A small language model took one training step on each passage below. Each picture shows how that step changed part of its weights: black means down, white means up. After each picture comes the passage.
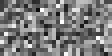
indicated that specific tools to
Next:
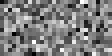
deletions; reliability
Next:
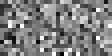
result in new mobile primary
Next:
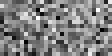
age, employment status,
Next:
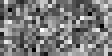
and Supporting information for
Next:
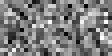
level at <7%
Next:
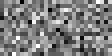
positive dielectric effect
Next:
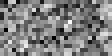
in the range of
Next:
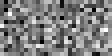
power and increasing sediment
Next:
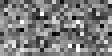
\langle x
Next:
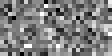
both public and private organizations
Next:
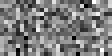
describe learning as a change
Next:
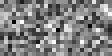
merits in the
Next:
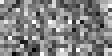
and task 6.3
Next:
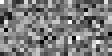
is the domain of
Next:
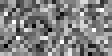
are designed for immediate
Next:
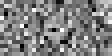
of work because it
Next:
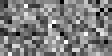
used as the sampling
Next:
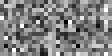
accelerates, it results
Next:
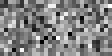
for different values of the
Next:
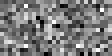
HIV/AIDS and as
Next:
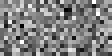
lot of pipette
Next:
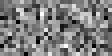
important aspect of data being
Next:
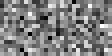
available to ensure full
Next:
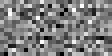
course Severe course
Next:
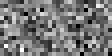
Law. One is
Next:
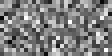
work, ideas, or
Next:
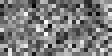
and a second peak in
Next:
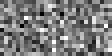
automotive and
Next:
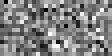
to the biologic
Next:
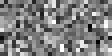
between the challenges in teaching
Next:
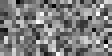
of polyphenolic
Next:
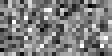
mortality in CKD,
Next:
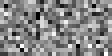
type 2 diabetes
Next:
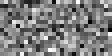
histologically showed only
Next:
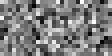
of emotional intelligence, such
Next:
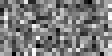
a programme fully dedicated to
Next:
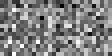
silencing into cells of
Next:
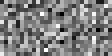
existence with problems in its
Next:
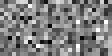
Confusion-matrix summary
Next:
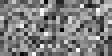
as well as the chain
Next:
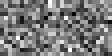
- Shortlist to
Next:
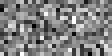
procedures tested in this study
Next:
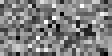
have a spherical
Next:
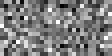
than 4, except in
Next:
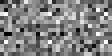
O'z MA
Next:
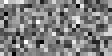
a picture used by parents
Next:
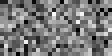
on the horizon. The
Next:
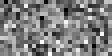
numbers into digits.
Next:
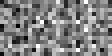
Energy Expenditure
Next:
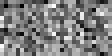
both decreased by over
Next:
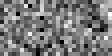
in Fig.1,
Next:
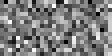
the standards that the company
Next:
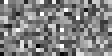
Creativity Relationship
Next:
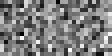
application, from 100
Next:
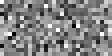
effects between variables using statistical
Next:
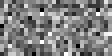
23 Skills for
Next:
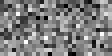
an equal total count.
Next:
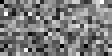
variety of modus
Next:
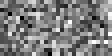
in Matha College
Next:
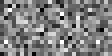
thermal properties for natural fibers
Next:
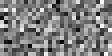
think him deranged
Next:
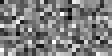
carried out on 5 distinct
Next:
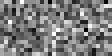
a quality academic paper or
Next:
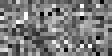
image. By using the
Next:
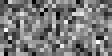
the magnitude of conducted
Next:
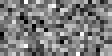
released in it for
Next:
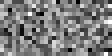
around fly tracks
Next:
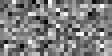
must be addressed to
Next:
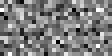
trigger circuit increased when
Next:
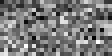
on small datasets. It
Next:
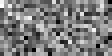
The dictionary learning
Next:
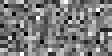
antibiotic use was noted
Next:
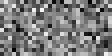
the “exposition”
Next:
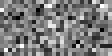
Recruitment in
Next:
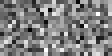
relationship between a company's
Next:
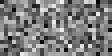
social circumstance.
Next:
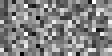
resilience as a
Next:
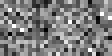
(also referred to
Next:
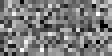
member of the household was
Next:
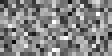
access as a tourist
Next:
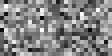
that underwent
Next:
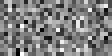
these findings are consistent with
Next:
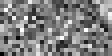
in media contents.
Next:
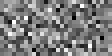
Peak Shaving,
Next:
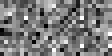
rapidly and without a
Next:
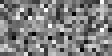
diverse excavated texts
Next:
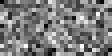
consumers in the markets.
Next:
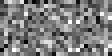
(ASM) was
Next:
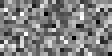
Hexamine as
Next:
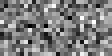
among educators about the
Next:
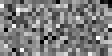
interrogate the
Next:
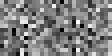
the economic sector. Each
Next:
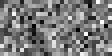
and a Fellow of
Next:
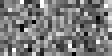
to amend,
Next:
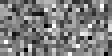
variables and fuzzy membership
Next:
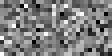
several recommendations that can be
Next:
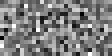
they can balance this with
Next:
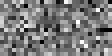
the preferred conformation was
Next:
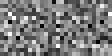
exploration. In this
